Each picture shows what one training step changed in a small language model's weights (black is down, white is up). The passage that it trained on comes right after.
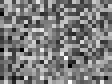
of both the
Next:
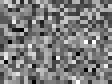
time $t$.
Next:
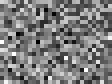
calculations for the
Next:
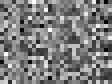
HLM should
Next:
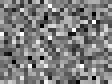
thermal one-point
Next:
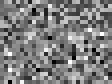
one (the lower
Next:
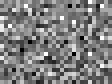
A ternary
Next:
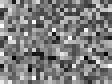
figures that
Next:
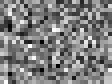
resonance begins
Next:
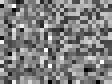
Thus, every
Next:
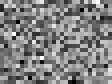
when the active
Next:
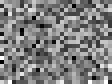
B M o Z
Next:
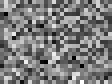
as a source and
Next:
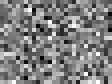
the identity map from
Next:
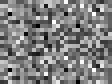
comes from
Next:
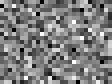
This yields the integral
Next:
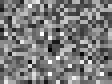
are smaller than
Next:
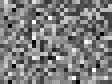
that observables
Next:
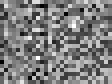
a geodesic
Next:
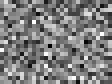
that is required to
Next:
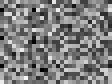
rates of
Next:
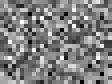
ring, is
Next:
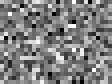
successful in
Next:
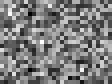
validity is a
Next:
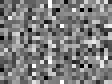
too much specific
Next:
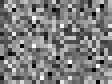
inconsistent with
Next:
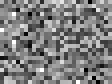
equality holds if
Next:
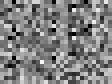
the present context
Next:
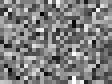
for each of the
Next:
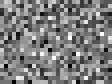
of systematical
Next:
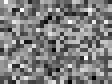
integrals. In
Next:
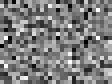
fractional order
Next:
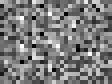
a novel
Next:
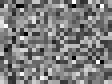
signal above some
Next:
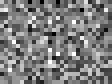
1$, this term
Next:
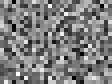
build the information
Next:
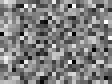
B. and
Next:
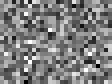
random sample in the
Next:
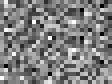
that is, we
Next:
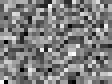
and a function
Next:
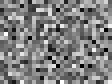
to proceed
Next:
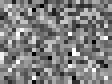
$F \mapsto
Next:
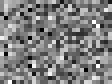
for numerical solution of
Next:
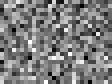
and foreground
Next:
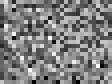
as depicted
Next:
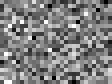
the 8 m
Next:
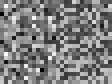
in terms of
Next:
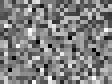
the two terms are
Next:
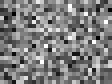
mismatch between
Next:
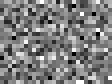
directly optimizing with
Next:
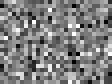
to erase
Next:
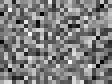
all of the mass
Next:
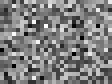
visualized using
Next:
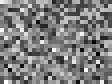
sufficient condition for the
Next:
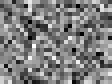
its normal has to
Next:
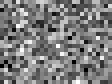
explained their
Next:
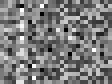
developed in section
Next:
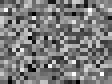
partners of
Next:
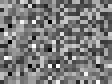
category, with the
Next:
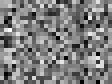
network with mixup
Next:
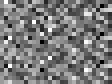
that of the
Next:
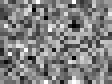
the ideas
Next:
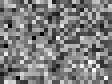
about $O$
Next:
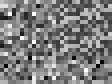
EIC if one
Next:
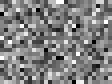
Congress ]
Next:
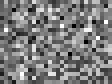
noted, that
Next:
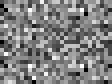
the TEC
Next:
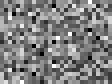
A {\bf
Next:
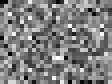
which originates from
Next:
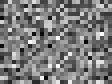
is called a
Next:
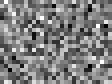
p$. Since the
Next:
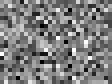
period $\Lambda$,
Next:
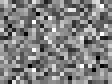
that neither two
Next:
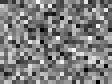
other channels of
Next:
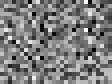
first step of
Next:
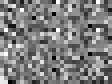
Step 5
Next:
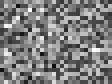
in these two
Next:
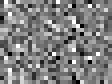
\widehat u
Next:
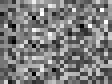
our own experimental
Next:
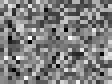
properties of this
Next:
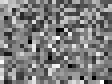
representation of spacetime
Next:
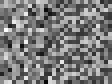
general, the dynamics
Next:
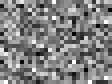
FDM and
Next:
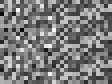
of dark matter
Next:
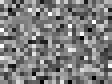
model. It can
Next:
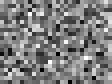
not ideal, and
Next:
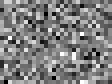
subject of
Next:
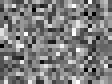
along $x$,
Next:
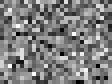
containing below it
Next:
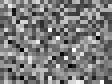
resolution of the
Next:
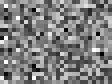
once the
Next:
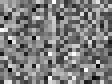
for the dimensional
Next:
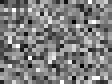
be atoned
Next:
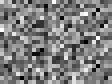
diameter and another
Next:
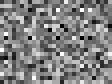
to generate
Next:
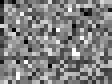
\normalsize Let
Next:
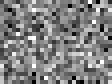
how software is
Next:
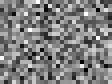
many particles
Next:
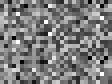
and semihard
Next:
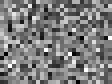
satisfied with $h
